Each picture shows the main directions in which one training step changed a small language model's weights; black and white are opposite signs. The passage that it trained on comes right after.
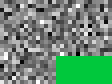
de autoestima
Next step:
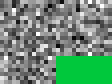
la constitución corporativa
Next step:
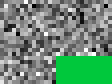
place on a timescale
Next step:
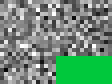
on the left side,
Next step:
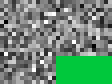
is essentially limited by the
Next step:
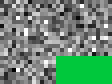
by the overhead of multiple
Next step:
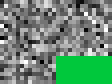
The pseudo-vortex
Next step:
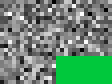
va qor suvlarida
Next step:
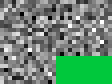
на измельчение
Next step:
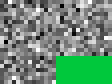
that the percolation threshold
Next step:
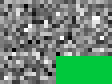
are identified using a muon
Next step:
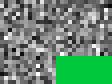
the model after the perturbation
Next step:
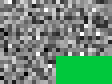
или суженные
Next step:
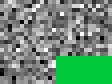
conclusive, either,
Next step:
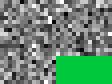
clientes passaram a ter
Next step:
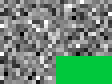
mass has a direct effect on
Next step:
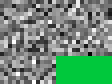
nonché alle
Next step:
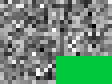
while keeping uncertainties of
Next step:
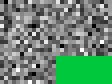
утворення під
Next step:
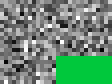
en este caso media,
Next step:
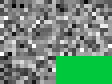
machine learning tasks. The task
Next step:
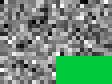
length scale. The assumption of
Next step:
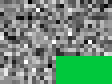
la relación se define como
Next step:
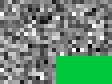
olho bovino como
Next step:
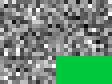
davlat boshqaruvi va
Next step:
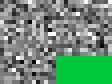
les moyennes est
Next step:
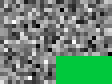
are coupled to the
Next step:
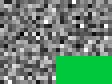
a primeira turma,
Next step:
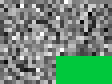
internal currents might
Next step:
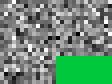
by summing the two
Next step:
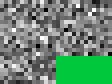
third is the bound with the
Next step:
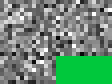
data are also corrected for
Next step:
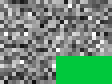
исследователи. С
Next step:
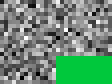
event horizon and learn
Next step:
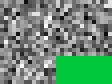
the group theoretical properties of
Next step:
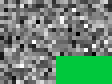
based on image analysis. This
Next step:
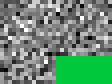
NM, b) posterior
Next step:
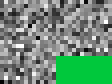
o papel de
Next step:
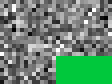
we find a remarkable
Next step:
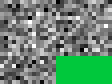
auch einfach mal
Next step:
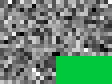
etc.) et les points
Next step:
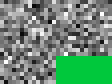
Popesso, P.,
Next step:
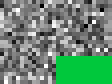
mutual inclination as
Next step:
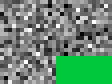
photonic waveguides
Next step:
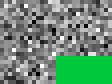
relevant length scale is the
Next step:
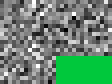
dia a dia A
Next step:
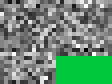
vanish, they are
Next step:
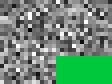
find an explanation for the
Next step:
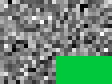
PSD $\propto
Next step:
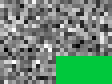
so on, until 12
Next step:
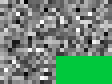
BSI E SAVI
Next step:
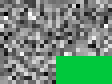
So at the side wall
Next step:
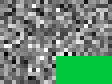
fortuitous choice of
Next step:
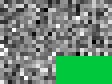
However, as indicated in
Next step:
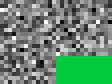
factor for tumour cells:
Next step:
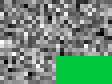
tiene como técnica
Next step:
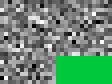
in the DI with an
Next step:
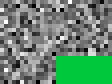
chosen so as to increase
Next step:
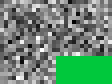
non-locality is
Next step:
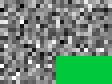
and numerical ranges, the
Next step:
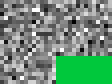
cumulative probability used to
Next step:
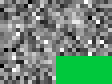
is contrary to what is
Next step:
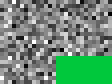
Sh. – Pedagogika
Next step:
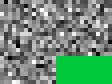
von Unternehmen
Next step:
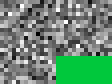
autor aprovecha el
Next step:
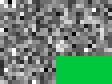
можно сделать
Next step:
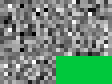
have non-negative
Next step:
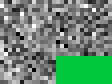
eu de dincolo.
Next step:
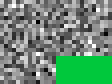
the input} There has been
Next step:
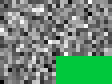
qaratilgan qissa
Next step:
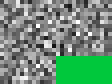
[2]Department of
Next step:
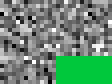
sa forme douce que
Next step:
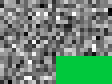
is the dihedral group
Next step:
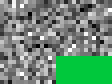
Therefore, we conclude the
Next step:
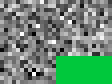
the position and strength of the
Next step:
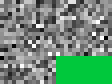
simulation method. However, this
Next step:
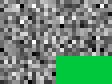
to the future and evaluate to
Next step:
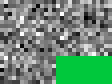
the rotating-wave approximation
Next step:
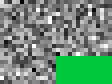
mavzu hisoblanadi.
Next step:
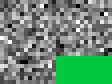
била туриб,
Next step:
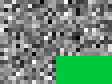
critical review. N.
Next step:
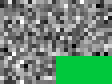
pedagogika universiteti
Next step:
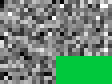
enfatiza que la
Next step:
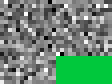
kunda ta'lim
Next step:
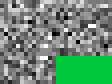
26 krajach
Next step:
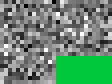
como um todo. Ao
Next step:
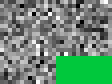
Note that these equations only
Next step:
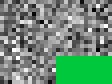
dengan teori belajar
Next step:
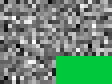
Team über die
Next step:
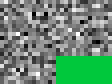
based on the QCD sum
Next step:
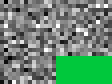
z step). The colour
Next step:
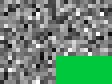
have mentioned that in the main
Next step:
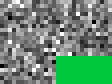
في الإسلام
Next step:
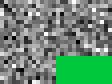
be combined into the usual
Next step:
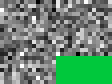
weak coupling solution. We
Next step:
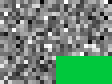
master MEEF et
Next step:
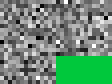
премудрості не
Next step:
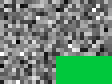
is dit boek
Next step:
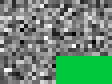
the test data, thus not
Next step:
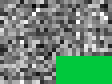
exhibits the rapidity with
